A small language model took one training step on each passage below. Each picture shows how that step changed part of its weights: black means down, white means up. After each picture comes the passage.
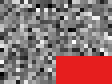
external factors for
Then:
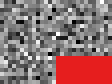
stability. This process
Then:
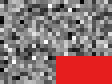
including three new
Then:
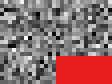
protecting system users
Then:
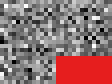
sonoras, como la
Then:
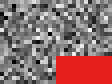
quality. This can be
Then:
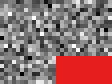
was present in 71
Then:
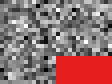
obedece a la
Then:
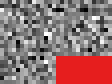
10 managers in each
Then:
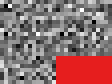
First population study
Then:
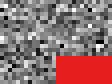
care pot avea
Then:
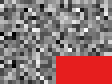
ones are relevant
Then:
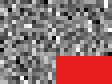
foundations. It is
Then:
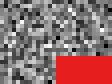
- low reward
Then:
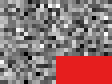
less understood
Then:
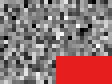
different kinds of
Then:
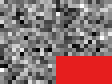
ISSN – L
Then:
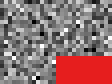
the computer and are
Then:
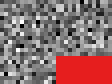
The test of interaction was
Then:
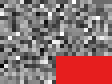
create viable
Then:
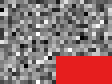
bohaterki o
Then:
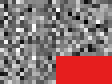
especially at the
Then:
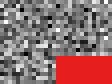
of the commodity,
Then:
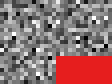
vacío es
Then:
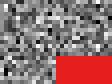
con salsa de
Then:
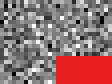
educators across
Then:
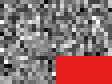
i+j \leq
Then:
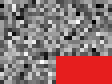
An# from 94 to
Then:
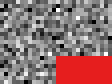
number of worms and
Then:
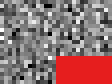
methods, function
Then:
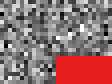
de Gestão - a
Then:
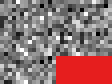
this article is
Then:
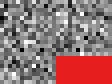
been placed on the
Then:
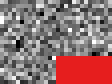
ventures rarely
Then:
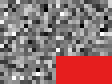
Talán ez
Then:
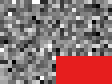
work and none was
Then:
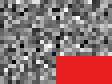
has always been
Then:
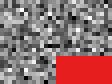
on the development of the
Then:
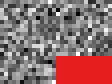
the Mediating
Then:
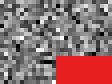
and the Ministry
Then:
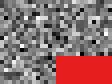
are both capable of
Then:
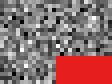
що відображали
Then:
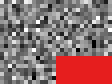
está relacionada com
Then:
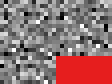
um banheiro ao
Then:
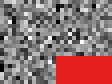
as for listening
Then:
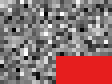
its versatile
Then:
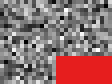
угрозы для
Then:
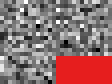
birontasi ham shu
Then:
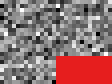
aguja a la
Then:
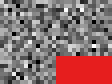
School at Lake
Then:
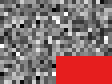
The specimens with
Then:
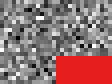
la memoria de las
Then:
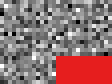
empresas. O
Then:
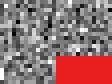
Síndrome de
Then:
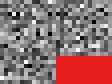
provocadoras de
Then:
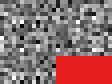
The content of the
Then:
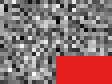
also be distorted.
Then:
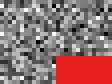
used by the Human
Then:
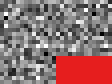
performance of the FO
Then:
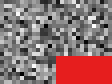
which for the first time
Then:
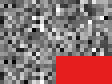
other environmental risk
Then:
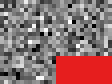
Education and the
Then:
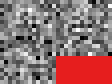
execução dos
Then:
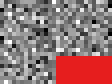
change of these digital
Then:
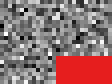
is established
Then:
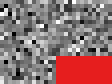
Ismail &
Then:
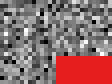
vector machine
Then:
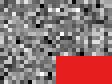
acústica podem
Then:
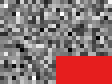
in participating in the study
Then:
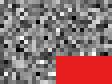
and to the very
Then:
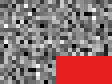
to the energy of the
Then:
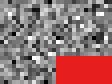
travers le monde,
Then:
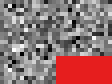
American to
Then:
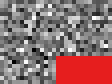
SC spanning
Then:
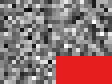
físico relacionado
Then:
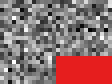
be found at:
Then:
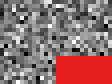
that for both cases:
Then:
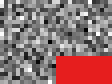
farmers who use
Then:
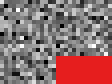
nazariyasi va
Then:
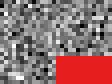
of Alexander
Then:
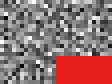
are uniformly
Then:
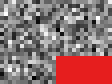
library and
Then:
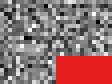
da considerarsi
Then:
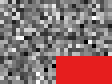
ml. of water)
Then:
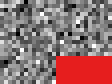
albums. The
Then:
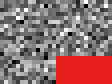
and Non Uniform
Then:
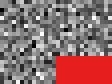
This test subset
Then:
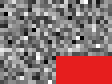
ajarkan pada
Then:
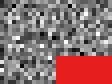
analytical approach to
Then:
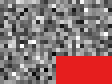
are expressed as
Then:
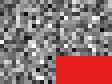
en su contribución
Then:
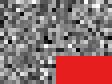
can help to
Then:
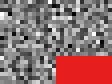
table II,
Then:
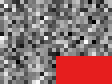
(HBP) is
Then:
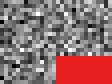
descarga, é
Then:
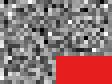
Faculdade de
